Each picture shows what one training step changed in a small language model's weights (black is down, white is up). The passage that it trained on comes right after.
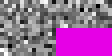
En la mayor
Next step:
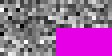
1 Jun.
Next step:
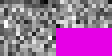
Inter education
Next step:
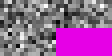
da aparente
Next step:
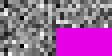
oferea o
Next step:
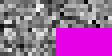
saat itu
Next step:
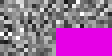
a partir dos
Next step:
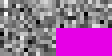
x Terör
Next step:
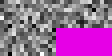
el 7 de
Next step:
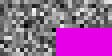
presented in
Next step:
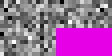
kerja yang
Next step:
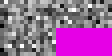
médicas del
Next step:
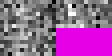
controlado por
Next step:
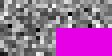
die erste
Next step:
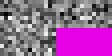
se cada um
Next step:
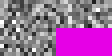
steht es
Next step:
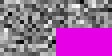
estimular el
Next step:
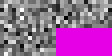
samarali va
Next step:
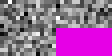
above and
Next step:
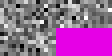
ne voit
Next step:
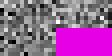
comunicación a
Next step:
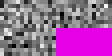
fact that
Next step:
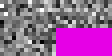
nele é
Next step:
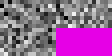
shoir uchun
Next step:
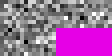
роль в
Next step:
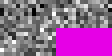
participación e
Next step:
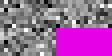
le navi
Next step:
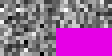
pret to,
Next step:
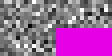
и его
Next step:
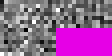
M. O
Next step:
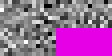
luz dos
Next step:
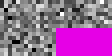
können auch
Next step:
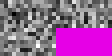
mata de
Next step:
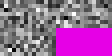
talab kun
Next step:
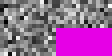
em queda
